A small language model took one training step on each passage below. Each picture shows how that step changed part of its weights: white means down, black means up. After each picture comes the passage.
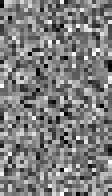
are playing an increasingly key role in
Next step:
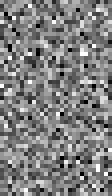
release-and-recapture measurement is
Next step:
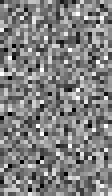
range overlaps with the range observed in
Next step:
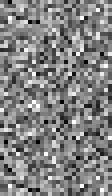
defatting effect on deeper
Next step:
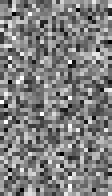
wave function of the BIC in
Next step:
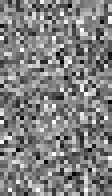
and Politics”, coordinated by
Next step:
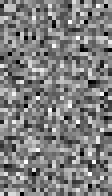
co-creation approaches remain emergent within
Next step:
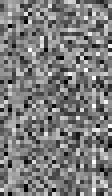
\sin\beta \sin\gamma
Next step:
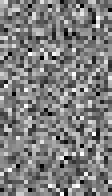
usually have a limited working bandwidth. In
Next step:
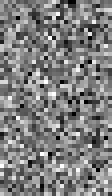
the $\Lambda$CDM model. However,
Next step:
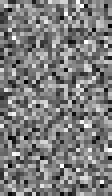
(ARMIE)), in this
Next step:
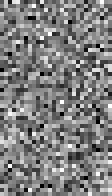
is different from that in Refs.
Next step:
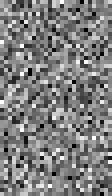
this ratio exceeds a critical value above which
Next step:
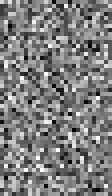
We then use the published mass values for each
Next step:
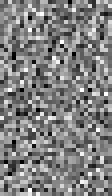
consistent trend in the studies of discrete
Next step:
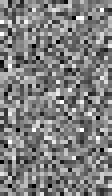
*Tinospora* of which only
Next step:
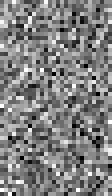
of lepton universality in inclusive
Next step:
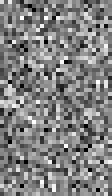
SLA. Quality of
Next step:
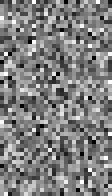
noise amplifies the limitations due to the
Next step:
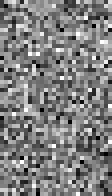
subjected it to simulated tensile tests
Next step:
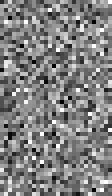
discussing the issue of HE as a
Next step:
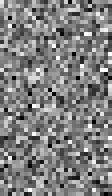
ignores the presence of the companion
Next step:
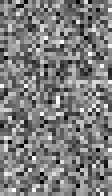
neutrino masses and the two Majorana phases,
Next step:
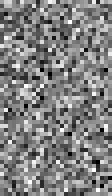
progress of the storage period reaching their highest
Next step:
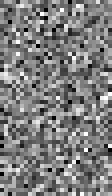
its lightest KK partner is stable
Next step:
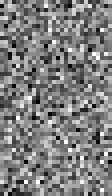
instructional model. The data were collected using
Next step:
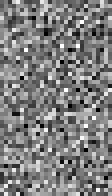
that UEs associate to the BS
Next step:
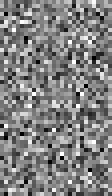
reliable information about the benefits of implementing
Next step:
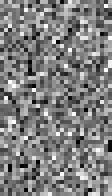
Consent to Participate Informed
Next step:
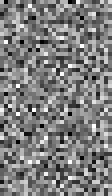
centred on the unstable fixed point
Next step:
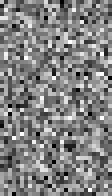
society, a new approach for reduction of expectation
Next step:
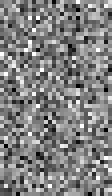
function. Remarkably, the GPE
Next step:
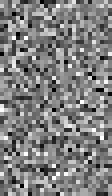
i.e. for a medium
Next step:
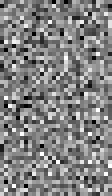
students about natural disasters. The study included
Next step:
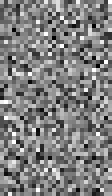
short ranged (disordered)
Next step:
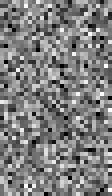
stresses higher-level competencies such as
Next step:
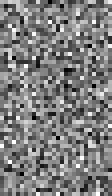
1.8 in the three samples. This
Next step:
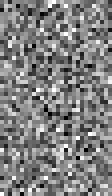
it. This was unexpected, as
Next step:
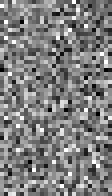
FeSe film, indicative of a
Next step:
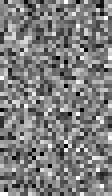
2019). Due to their impacts, changes in
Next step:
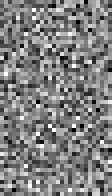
discharge and used for subsequent CDI cycles,
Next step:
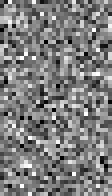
by the share of debt and equity
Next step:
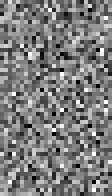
the calculated phonon spectra and the theoretical prediction
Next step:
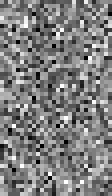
upon which it is mapped back to the
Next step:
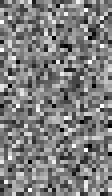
the systems provides valuable insights into the evolution of
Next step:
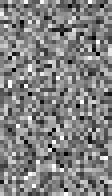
has been introduced in many countries for the early
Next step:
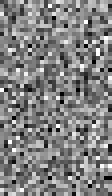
expressed in terms of an axial-vector
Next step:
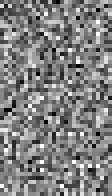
behavior of PPS based composites
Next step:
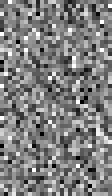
business with poor level of technological advancing
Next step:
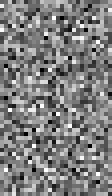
respect to $I$, is denoted by
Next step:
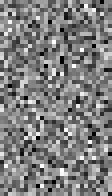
energy (eV) When $(\alpha
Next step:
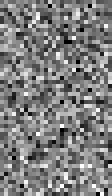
a viscosity $\mu$ and a
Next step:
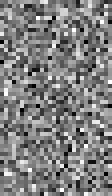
results showed that the proposed Xception model achieved
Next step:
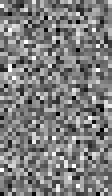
The gamma flux of such crystals may
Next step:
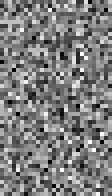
involve the trace of an odd number (3
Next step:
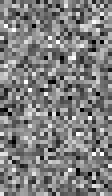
over all $(N+\nu) \times
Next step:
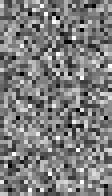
a pond situated in the
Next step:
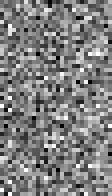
quantum information and quantum communication. Such
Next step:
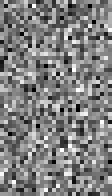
singularity in the $n$-point correlation
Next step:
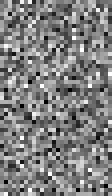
condition for the top and bottom of the
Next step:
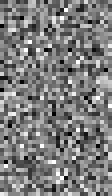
related work, including data - Collect and
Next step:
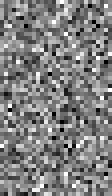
integrating domain-specific constraints, refining the
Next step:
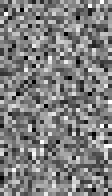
and learning can be tailored to suit individual
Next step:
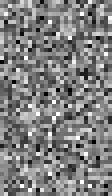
move along the FORC to the blue
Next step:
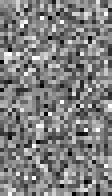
is absent and $u_{t}$
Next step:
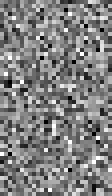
function \be\label{Ksum}
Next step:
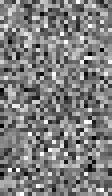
CASE REPORT 67
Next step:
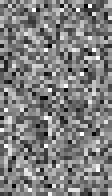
work. MA and LR-J
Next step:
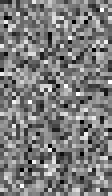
enters the next application step. A common
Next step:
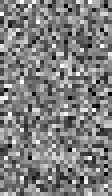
this would not require emotions to take any
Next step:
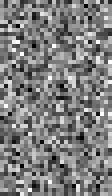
Olympiad results compared to the
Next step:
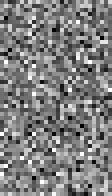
\end{equation} where the velocity potential
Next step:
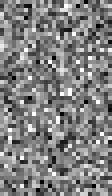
have approximately the same SE yield
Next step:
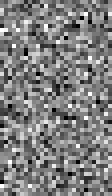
collect and preprocess these slides by
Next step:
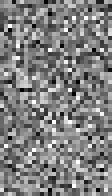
times); see \cite{ait}.
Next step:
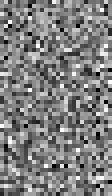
stress Wendo Genet
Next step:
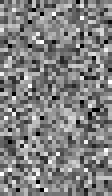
compounds were eluted with 5 mL of
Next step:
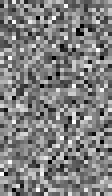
for the proposed (L) method.}
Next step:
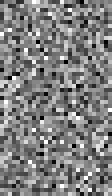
each subtopic is presented with some context
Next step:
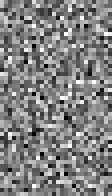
non-diagonal density matrix of the system
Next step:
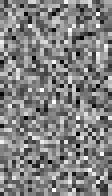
interest The authors declare no conflict of
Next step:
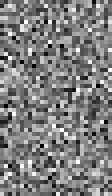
flows. To measure the predictive ability of
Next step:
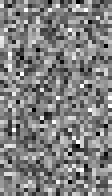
A. Bhardwaj
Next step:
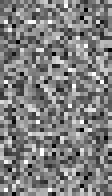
Computer Science education. Although a shift to
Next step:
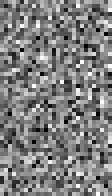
instance, in the Sedov case
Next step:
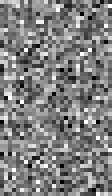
Aerospace Center, Institute of
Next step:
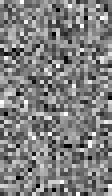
against crime and terrorism
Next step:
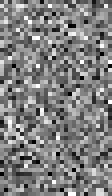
Türkiye Corresponding
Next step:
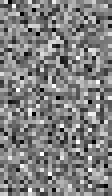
effects of the non-commutativity of
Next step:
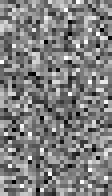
to the ergoregion
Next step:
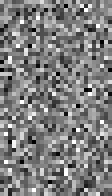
molecule density at the cathode,
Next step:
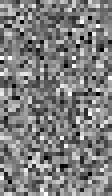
factor $\it m$ to the nearest
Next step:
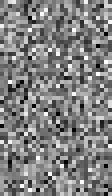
In this case, words belonging to the following
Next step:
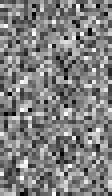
Figure 5 - Modeling retaining wall without
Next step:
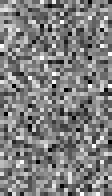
this property is Gabor feature.
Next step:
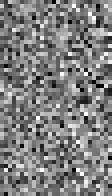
+1, 0 and -1 respectively correspond
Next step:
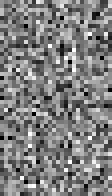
Abstract: Production of blocks used
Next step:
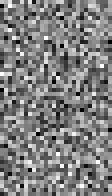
presence both of SO coupling and of a
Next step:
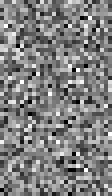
DQN agent and experimentally show
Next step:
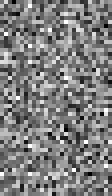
(i.e. Scientific
